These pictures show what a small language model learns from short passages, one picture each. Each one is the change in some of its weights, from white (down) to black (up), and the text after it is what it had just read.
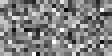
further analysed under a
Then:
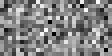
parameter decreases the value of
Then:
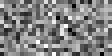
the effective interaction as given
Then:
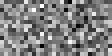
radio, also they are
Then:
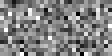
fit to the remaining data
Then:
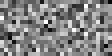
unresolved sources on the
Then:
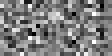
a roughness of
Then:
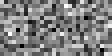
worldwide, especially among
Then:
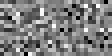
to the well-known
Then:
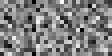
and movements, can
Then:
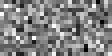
not enough. As far
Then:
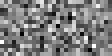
configurations form 4 energy levels
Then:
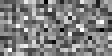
Domains}} &
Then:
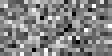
stars have masses of
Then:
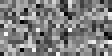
Pearson correlation coefficients
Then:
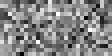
as required for a classical
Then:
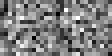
Monte Carlo RT code
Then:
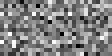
et des formules
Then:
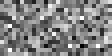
low-$\beta$ as
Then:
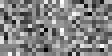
the above task.
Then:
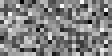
shows the RV measurements
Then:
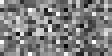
vary in their length along
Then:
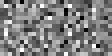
16$ symmetric matrix that
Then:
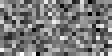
the boost, 2
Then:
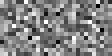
colloidal solution
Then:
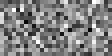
of $R$ and
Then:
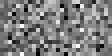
Write $M$
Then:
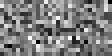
the six spheres of
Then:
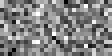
none prefer the
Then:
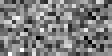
whose four-momentum is
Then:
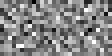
at $T\approx
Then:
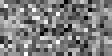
groups of datasets can be
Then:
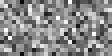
be added for each measurement
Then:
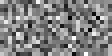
relationship with Customer
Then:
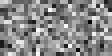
visualization and analysis subsystems
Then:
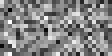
Using gradient ascent
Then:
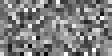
spreading, and the
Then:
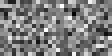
we take the path
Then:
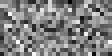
as a system of independent
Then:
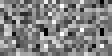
the wind from ionizing
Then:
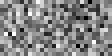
contribution can be included in
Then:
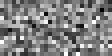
implications of the resonance
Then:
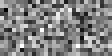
exact electric charge of
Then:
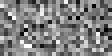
as ``heating''
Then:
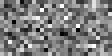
tells us that
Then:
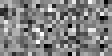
methods provides our only way
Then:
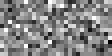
\\ Republican
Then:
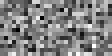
gauge fields in different
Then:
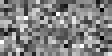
tetrahedron of
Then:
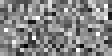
communicated. It is
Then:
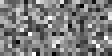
interaction is assigned a factor
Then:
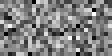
and consistent set of
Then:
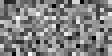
given the increasing concern
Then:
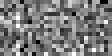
were transformed into the
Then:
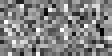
resolution and the accuracy of
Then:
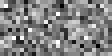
exponential functions of a radial
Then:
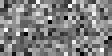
parameter $\sigma$ is
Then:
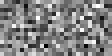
fields are very well known
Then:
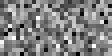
set of assumptions and making
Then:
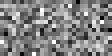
to be imposed by
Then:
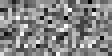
fine-tuning in comparison
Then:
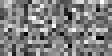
order entanglement entropy is proportional
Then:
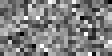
complex geometries where a
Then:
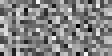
power at the output of
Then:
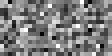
it could transmit 2
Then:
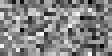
typically associated with a higher
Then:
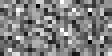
regions. Since it is
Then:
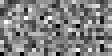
source based on this principle
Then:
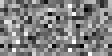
reduces to \be
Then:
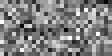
for long periods of time
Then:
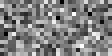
the few-electron Hamiltonian
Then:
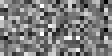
interesting cases of time dependence
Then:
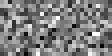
it is very important to
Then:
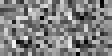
photon from each of the
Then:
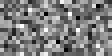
mod 2, d is
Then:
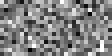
vertices. Applying
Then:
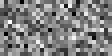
Let $a$ be
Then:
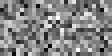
simulations show that the trajectory
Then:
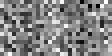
the second identity in
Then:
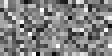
that velocity preserves a
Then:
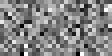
for scenarios with coordinated
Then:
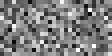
scale. In other
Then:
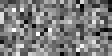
of cell's values using
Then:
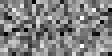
and Electronic
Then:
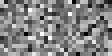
halo concentration, including central
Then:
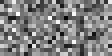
\sin \phi
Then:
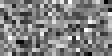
the case of the
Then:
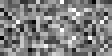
or open source. This
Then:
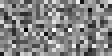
the deformation quantization
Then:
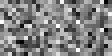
for the study of possible
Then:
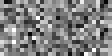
i.e. the
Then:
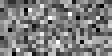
point, it couples
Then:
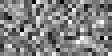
and +1\% strain
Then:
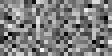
and momentum conservation conditions
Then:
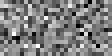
often encountered when applying
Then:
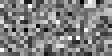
a numerical representation of
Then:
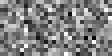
structure first discovered in
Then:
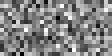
from the ground assets
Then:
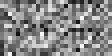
as well as data
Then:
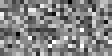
formed in a broad range
